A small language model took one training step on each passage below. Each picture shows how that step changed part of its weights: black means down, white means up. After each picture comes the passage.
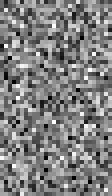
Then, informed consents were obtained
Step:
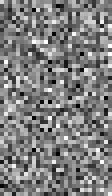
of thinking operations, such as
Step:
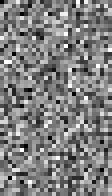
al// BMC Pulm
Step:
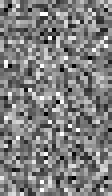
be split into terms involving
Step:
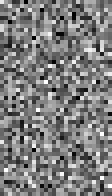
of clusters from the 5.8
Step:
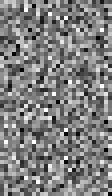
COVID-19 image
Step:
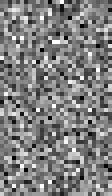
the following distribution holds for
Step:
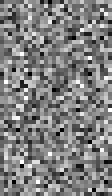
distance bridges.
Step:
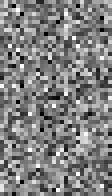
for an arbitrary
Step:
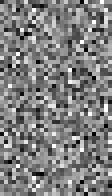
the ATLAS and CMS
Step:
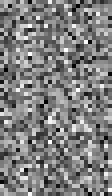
и аллегория
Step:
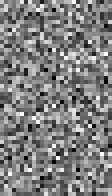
to no modifications to the
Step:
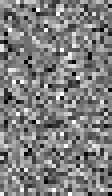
given in Å, volume in
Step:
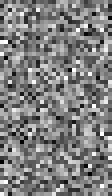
data from fitted model\\ Let
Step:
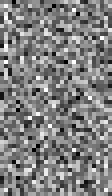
and amplifying vortex
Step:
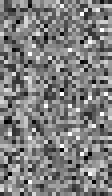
Pernambuco entre
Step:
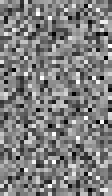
in advance of anal-fin
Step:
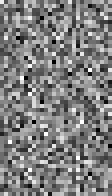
publication. 5. Theses
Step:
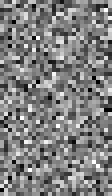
of the need to advance and
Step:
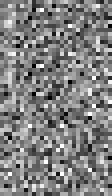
private school in
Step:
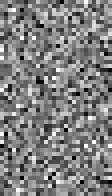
to determine the forces that will approach
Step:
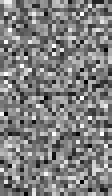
of Aztec parameters),
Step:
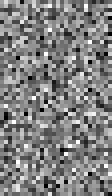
or not network. Several tooth
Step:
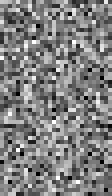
for your time and care."
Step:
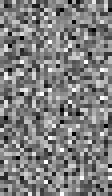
guarantee the application of
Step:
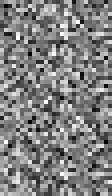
mechanism and promotion
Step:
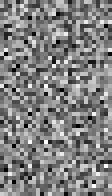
elaborately discussed
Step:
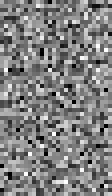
introducida por la invitación
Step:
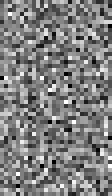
vibrator device
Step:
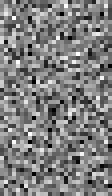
yellow indicates larger
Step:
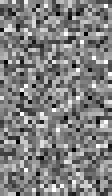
and the deep uncertainties
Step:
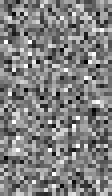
R, Vliegenthart
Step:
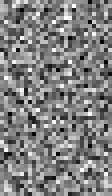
resultado estadístico que
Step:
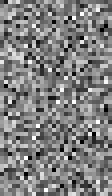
José Falcão
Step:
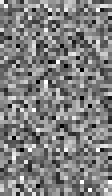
the contribution from the four poles
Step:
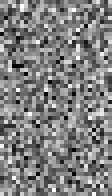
as **samples** in the
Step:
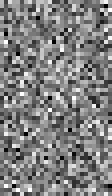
use of medical jargon,
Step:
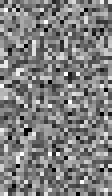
M. Feinman et
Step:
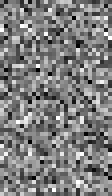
in the field, so $P$ is
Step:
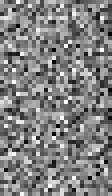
à omettre les
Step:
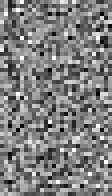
un estado de frustración
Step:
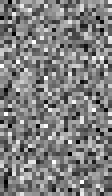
Moreover, the model in
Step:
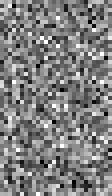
in (\ref{limit})
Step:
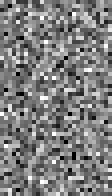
for our three models. In other
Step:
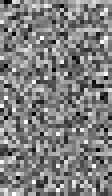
e Dio, un portone
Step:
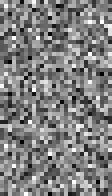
off from $Z_{\rm
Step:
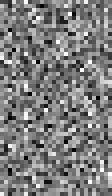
at 4T1 after the ECT
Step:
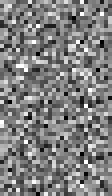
with aqueous HCl (10
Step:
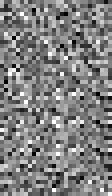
The usage format of the command
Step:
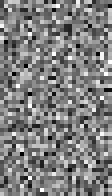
4. Batas minimum
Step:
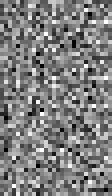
in the lungs. It leads
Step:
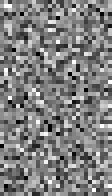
bug reporting tool -
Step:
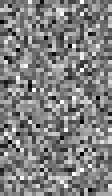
Wick theorem rules
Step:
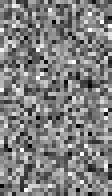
time and $O(n^2)$
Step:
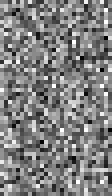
DISCUSSION OF
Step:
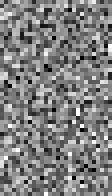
Arctic ice towards
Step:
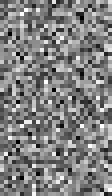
that have the competence to calculate
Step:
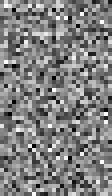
Analysis of Severe
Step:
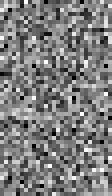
DC-SIGN, a
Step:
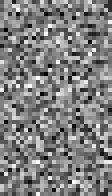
decompositions is to transfer
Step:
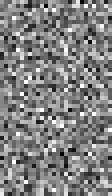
приборостроении и
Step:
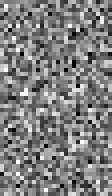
business oscillations in
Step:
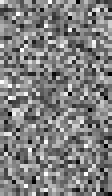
value of less than or equal to
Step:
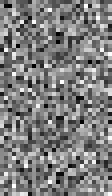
through the form of $E_{\rm
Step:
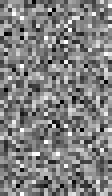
qubit basis such that it is
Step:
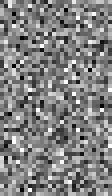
footage must comply with
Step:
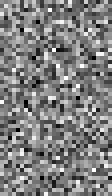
to give the nonce) to
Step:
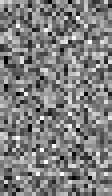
Pypenko, I.
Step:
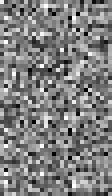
Ohio State University,
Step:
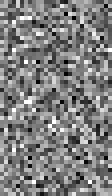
cellular debris and foci
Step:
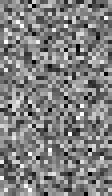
risco discretamente
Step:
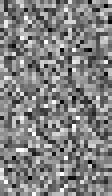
Reino Unido,
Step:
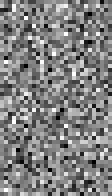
field of Internet of Energy can
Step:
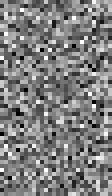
the Helmholtz
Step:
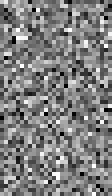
19,000 subjects between
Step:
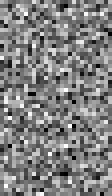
the surgery. Data on
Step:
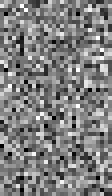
dated December 28,
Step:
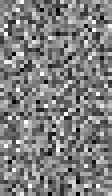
Sciences. Vol.
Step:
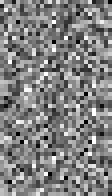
and Liquids",
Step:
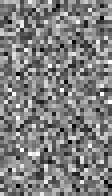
percolation cluster with
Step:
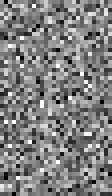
pathogen outbreaks
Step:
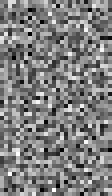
filosofia della
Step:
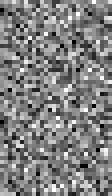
and experience on high and low
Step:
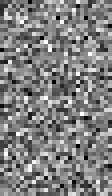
milliy kulgi
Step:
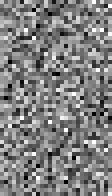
(S1) in people with
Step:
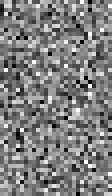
Tests von HN:
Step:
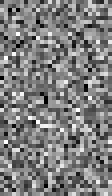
preceded by the system's
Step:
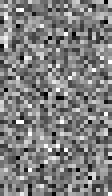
honeycomb structures, if
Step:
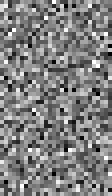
la participation au travail de
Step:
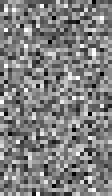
of Twitter Users'
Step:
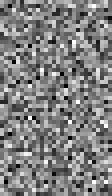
has on the human life,
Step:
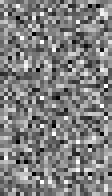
functions, such as linear
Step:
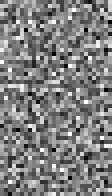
gramatical Criterios
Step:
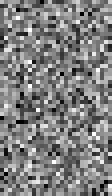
data overflow while significantly reducing
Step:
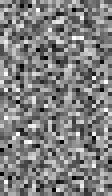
valency) on the reacting
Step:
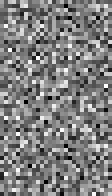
disclosure The authors
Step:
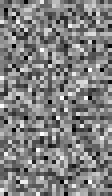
подготовка –
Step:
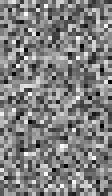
orientation (incoming star and
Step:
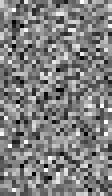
concept of a fuzzy
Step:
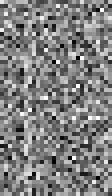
the predictive accuracy, reducing the
